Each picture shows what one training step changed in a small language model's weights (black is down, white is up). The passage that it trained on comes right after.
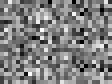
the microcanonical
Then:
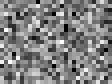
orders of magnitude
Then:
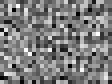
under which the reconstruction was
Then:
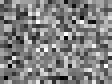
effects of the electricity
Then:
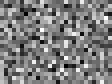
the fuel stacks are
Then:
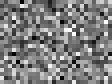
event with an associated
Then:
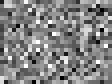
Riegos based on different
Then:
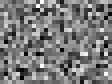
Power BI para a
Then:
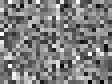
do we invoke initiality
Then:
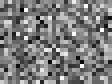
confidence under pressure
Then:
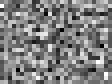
The consumers' low
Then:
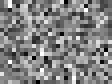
beradi, odatda
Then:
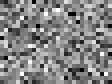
Zinda, Barbara
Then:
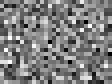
da reinserção social do
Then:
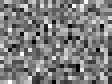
results particularly allow for applications in
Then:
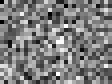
-dV/V \quad
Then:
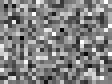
\log (\cdot )$ of
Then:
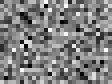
that the ratio of AM
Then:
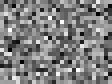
passive galaxies
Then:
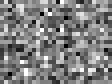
{Moritz}\ \emph
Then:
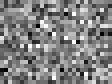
в санитарном
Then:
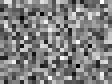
control GR long-term
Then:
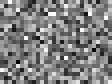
holes with scalar
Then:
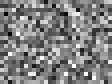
ulna, with fracture
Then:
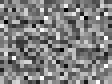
draw the line between them
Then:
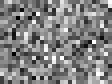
large water-plane area
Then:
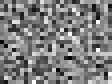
this process was carried out.
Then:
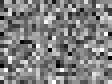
approaches the linear density
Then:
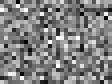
forma questiona-se
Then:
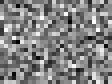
o'sish yo'liga
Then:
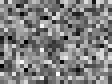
with synchronous
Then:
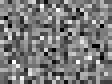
$\Xi$ production in
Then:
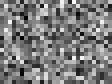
patogênese da
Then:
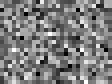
“con la pompa y
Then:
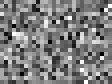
all configurations $\tau$
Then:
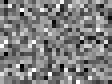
faslning o‘ziga
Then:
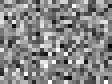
study has systematically
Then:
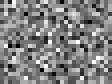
THz CDW
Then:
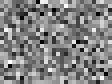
in the framework of the
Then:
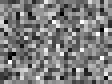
search efficiency. \\
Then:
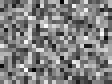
указывает на
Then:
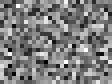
personal development of
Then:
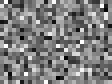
& Bekar, M.
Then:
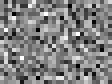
are seen as prestigious
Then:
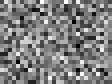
the driving fields with
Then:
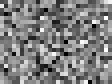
on human health and the
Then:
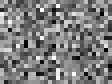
There is no evidence for
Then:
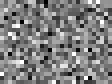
aksini topishi
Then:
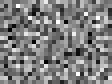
high thermal stability,
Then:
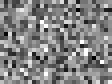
термины Since the
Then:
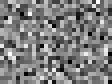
a *profound process*.
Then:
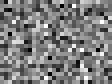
analogous to charged
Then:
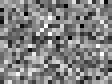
BG Nagara
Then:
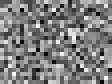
extracts on DBS
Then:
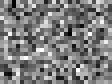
número 2,
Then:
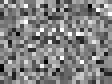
AQShning yarim
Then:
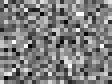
tasks, while about
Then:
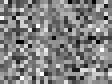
international meeting to
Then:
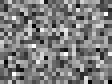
demonstrate this on a
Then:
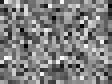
pointed convex cone
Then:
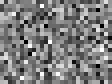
coupling between QTV
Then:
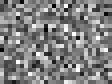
scattering point trace matrix
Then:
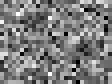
tracked Δδ
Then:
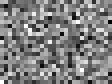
compared to the higher orders
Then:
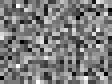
in a multitude of
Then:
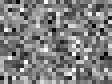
energy-independent, and
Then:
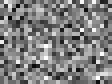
subjek penelitian
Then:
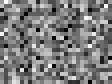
tested for stability as the
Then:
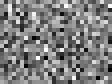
spacer made of
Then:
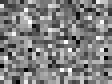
every human to
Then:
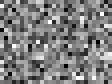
distribution. By the structure of
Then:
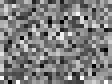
degree per time step at
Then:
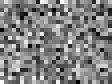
in the University. The study
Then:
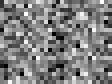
{author} {\bibfnamefont
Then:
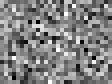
inbuilt critical
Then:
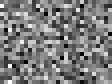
The localization region of the
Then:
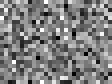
proportional and drift
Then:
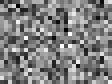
lý tính,
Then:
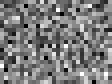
é a hemocultura,
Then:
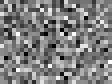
$\lambda_x$ and
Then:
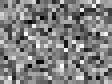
dan guru BK
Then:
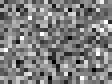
sur l'importance de
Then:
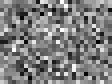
in the MV model. We have
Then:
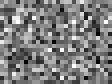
follow-up, she
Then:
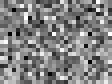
the midline wound.
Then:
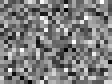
momentum dependence of
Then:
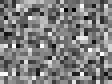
much better resource
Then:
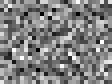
of digital platforms
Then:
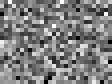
Staff and Mutual
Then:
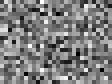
the midpoint of the
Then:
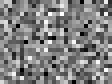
attitudes to UOE
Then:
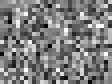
Thus, they further explain
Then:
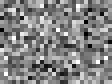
Radio Bursts}
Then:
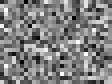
specificity using an ROC
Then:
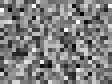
10mm {\Large A.
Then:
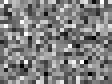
dating' techniques.
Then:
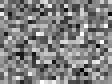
Section 2.1) to the
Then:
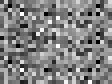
Nil Nil Nil Nil
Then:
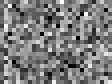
und Austausch von
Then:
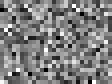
always have the partially
